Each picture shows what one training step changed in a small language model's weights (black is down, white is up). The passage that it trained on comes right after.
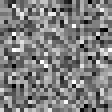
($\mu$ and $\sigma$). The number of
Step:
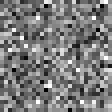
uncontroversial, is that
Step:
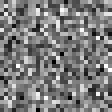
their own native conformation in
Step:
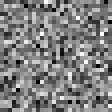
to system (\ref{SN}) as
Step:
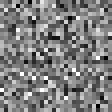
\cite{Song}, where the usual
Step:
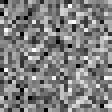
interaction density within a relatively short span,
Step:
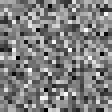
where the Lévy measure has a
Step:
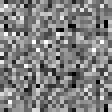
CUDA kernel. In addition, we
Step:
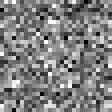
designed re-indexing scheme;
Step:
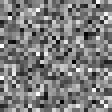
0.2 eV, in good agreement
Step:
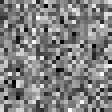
are assumed to be balanced which means
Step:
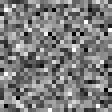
an almost constant value as cooling of the
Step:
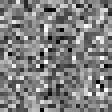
remains to check the second condition. Write
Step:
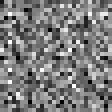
Linear Model} Another model
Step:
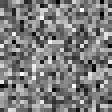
in the PALE VIMs
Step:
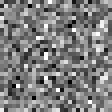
equal to $N$, which gives only a finite
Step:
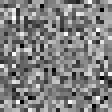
connecting $u\in V_1$
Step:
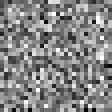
expect the results of this paper to be significantly
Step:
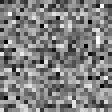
we obtain from equation \eqref{eq:
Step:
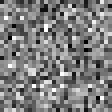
(depending on $H$ and
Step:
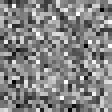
algebra $\gr A$ has no nontrivial
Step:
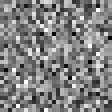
1b. For instance, it can be obtained
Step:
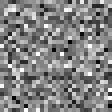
independence and invariance conditions
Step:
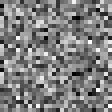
use it in training, it needs to
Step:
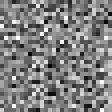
instance of $\ctla$ of rank
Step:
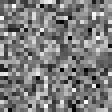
up to a suitable equivalence.} If
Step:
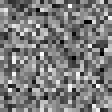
$\pm 20$~GeV bin around the
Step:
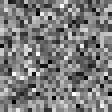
the Wasserstein metric, the proposed
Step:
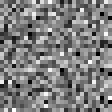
30 km or so. In other
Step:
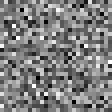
\mathrm{eV}$ and $V\simeq
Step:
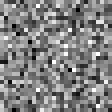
weak domain adaptation \cite{ref15}
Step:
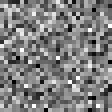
If the collective phase of the cyclic
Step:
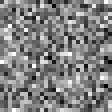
may be directly retrieved by
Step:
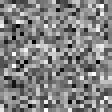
positive constant $C_1$ such that $$
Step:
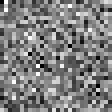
until each vertex has degree at least one,
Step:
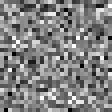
evaluation. More systematic
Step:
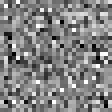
oscillator states the Rabi frequency can
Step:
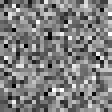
(a complete list of the phase space factors
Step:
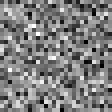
the corresponding trace identity play a fundamental role
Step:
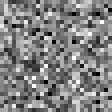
its momentum in the rest frame of the fluid
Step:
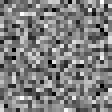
location of the singularity. We consider the
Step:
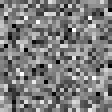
interested in thermal photon spectra, which
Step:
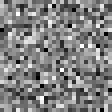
+ g\partial /\partial{y}),
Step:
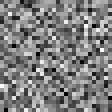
\right. \end{equation} where
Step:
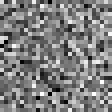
detectability of different Fourier modes
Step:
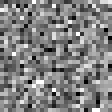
has been observed in central C-Ne and
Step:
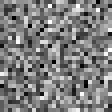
taken as \enquote{medium},
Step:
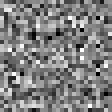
other than the customary power of
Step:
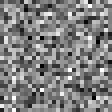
the mapping equation evaluated at the image position,
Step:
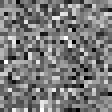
via a group $G$ acting on
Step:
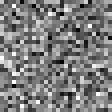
in a strip of real axis. The
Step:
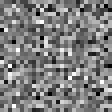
of our understanding of randomness,
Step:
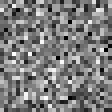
single LQI (col.4) for
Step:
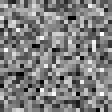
By Lemma \ref{N}, we know that
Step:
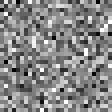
For every $\bT$-fixed connected
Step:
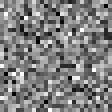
the community. \section*{Data
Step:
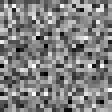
The concept of entropy production is
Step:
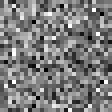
Almost at the same time, actually
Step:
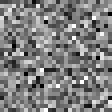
if and only if $\sum_{i\in
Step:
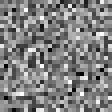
(1.6), it follows that
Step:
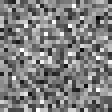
such that $$ \dinv_m
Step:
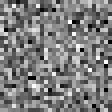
an isometric section of $\Pi$ over
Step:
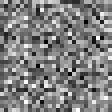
complex decoherence functional must be diagonal
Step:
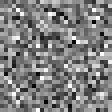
and let agents have different initial conditions.
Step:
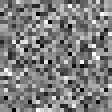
Hubble constant from reverberating
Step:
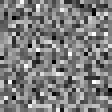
the layer that we see in A2142
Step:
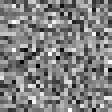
class of II$_1$-factors
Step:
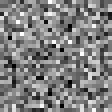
waves of the other family by Lemma
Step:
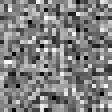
de Beurling d\'efinie
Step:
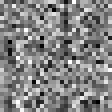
form in Minkowski momentum space where
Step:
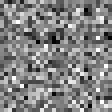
mass of the observed planet. For the same
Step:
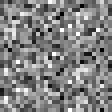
may be estimated as $t_{\rm
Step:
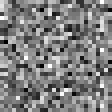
to the total transmit power constraint:
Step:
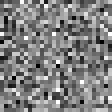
$[G, G^{\varphi}]$. The function
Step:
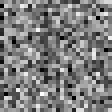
quark-hadron phase transition. One
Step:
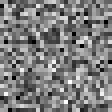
not be replaced by a larger number and that
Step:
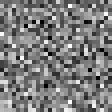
$\cA=\emptyset$ \\ \hline
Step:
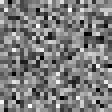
of ordinals preceding it in the
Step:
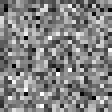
for the medical question similarity task.
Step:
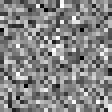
that sufficiently low temperatures on sufficiently large
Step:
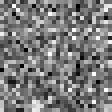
in these vertex subgraphs, and there is
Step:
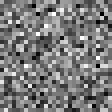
obtained by a rate reduction of factor $6$.
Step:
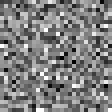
be demonstrated that TE simplifies to
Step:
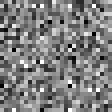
novelty. In each case, the statement
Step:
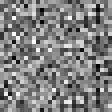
Doppler spread estimation algorithm
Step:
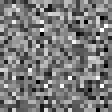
of the edges of $K_n$
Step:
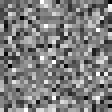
p\delta_1]$). We do this
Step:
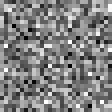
other fillings. The same situation
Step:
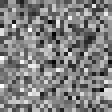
those terminated with Mn-,
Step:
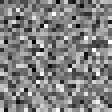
we have that \begin{equation*}
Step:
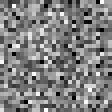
We denote by $c$ any universal positive
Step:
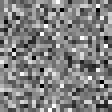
are $11$-integral, since the
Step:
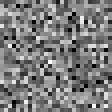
\mathbb{N},$ there is
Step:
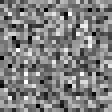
example using the matter-dominated case
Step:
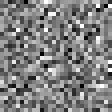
5.1) and pertains to
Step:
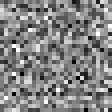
\date{27th July
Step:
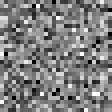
to infer that the digit which
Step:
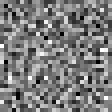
indicating that {\em jofc} is
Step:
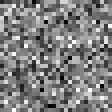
if L-facet has index $4$,
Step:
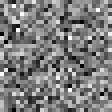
phase space in a natural metrics, which
